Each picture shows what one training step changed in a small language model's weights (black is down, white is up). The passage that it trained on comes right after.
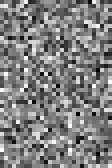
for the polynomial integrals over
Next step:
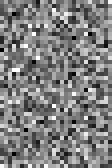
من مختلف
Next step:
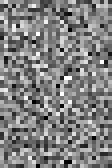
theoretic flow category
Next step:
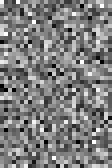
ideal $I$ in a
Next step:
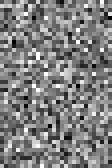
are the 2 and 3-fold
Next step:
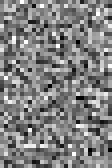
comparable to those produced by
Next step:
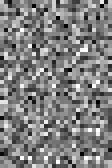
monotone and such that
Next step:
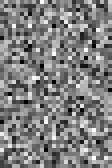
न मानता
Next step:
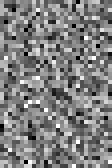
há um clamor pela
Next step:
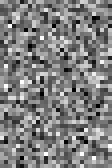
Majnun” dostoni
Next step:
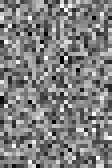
va o'z kuchlari,
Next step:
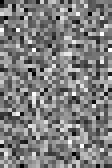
bounded with respect to $I$ and
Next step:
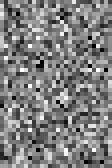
w stosunku do
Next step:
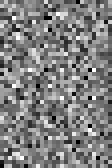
have \begin{align*}
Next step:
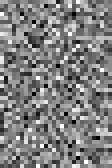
we consider direct images of
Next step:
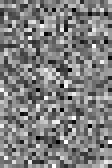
así decia estas
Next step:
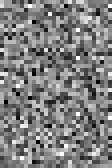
vector are: \begin{equation}
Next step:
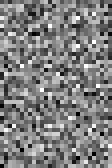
cannot be formulated as
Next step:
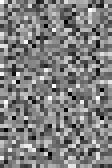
cover of $T_1$ must
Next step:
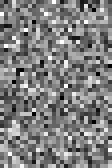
de autocobrança e
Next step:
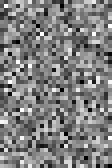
Legenda: pH
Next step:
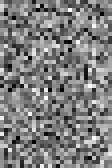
purpose of formulating the
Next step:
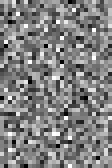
a ponto de abater sua
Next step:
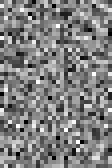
if and only if $\Phi$ is
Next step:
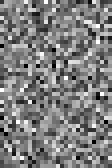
for small samples, heavy
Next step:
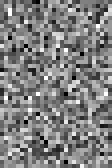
constant along the leaves of
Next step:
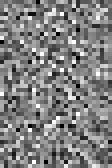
elements whose images are not in
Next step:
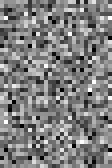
diagnosis in which art
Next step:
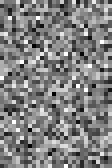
the counterparts of these
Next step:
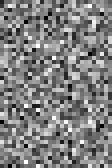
then we can immediately
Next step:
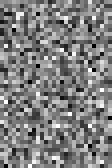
6. Zanella,
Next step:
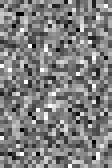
that for any finite abelian
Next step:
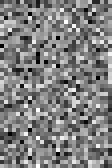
increased significantly due to
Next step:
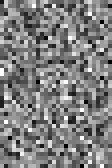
z drugače
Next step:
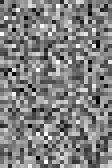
any Noetherianness assumption
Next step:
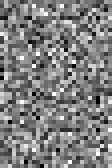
as well as checking the
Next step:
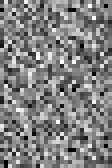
mării, acum
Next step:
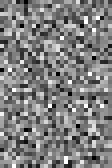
a more extensive presentation of numerical
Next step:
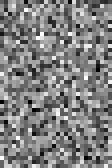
loss of generality and for
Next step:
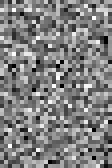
qiluvchi instrumentlar
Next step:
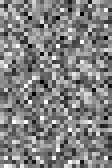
To this end, we consider the
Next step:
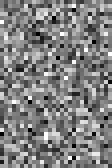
as follows (we refer to this algorithm
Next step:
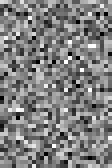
r}\rangle d\theta\\
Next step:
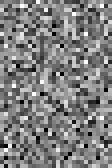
if $f_i \in
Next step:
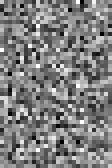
tipo ECSC, ya que
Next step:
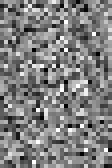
qarashlari yoqadi.
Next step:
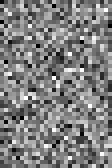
denotes the identity of $\mbox{\rm
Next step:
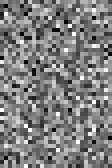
and where (as in our case of
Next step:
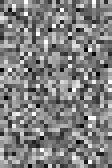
a space homeomorphic to the unit
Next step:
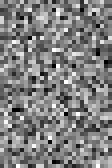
refiere, y luego
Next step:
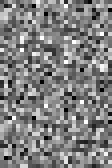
scaling laws $m =
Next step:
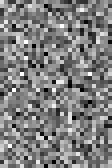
\end{eqnarray*} so the
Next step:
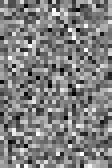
випадку ми
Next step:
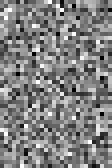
The Impacts of the
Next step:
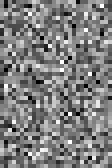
Witt semiring
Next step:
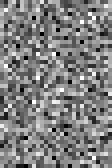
O andar inferior da
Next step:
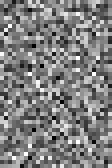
учителей. –
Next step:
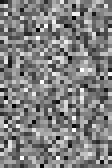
к культурным
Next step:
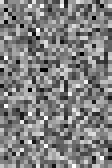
berilsa, kichik
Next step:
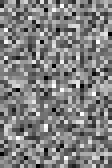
THE LIGHT
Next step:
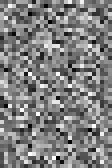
X. $$ \begin{theorem}
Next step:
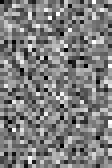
tizimiga muvofiq
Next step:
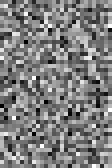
the theory of evolution was
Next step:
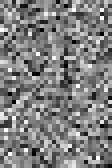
we will identify $TG$
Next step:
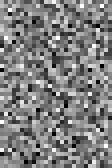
último el T0
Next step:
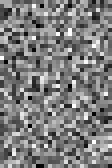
their importance in contributing
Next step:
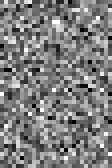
X$. Two cocycles
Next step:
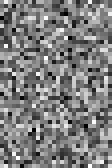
2. Zaeger,
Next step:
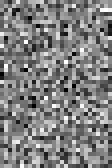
period of the periodic orbit \(
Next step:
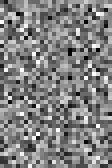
turli radiusli
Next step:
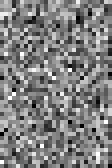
an irreducible polynomial.
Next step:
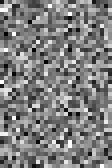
The historical evolution of
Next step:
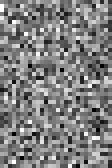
of the two homogeneous components we
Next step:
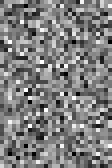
X – осадки на
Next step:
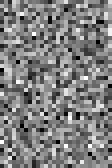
botgandan so‘ng
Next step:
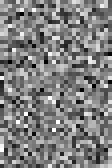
on a theory of formal
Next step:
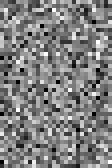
— bu holda o‘pka
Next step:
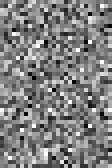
has the right to notify the
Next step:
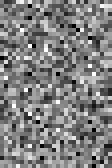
that the relative truncation
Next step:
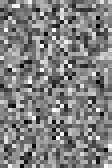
va ularning nashr
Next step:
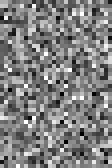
extensión y composición
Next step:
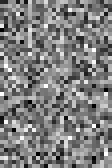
no de universidades y el
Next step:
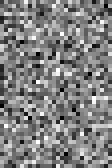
Garça-SP, 20
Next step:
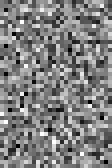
/ \mathfrak{m}
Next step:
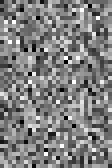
pois, assim sendo,
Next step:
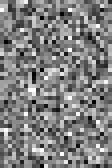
polynomials}. Following
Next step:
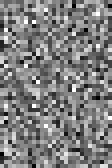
het „model”
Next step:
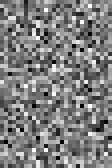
проходження служби, а
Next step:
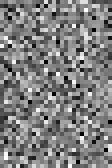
bo'lishiga quyidagi
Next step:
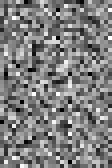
points.} \end{picture}
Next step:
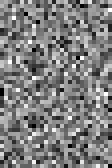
If we study a new section of
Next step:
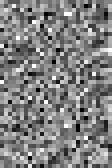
schemes to two dimensional
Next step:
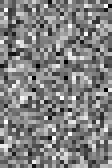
The \emph{\'etale
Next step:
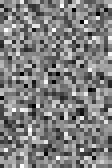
keltirsa bo'ladi.
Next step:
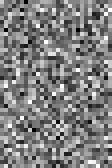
explanation for the limits
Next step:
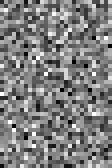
журнал образования
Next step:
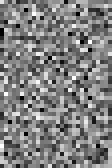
obtain generalizations of the
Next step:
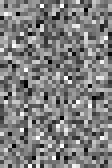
Alma Mater Studiorum
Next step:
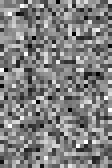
alle befragten
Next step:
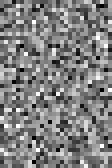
Butuan City,
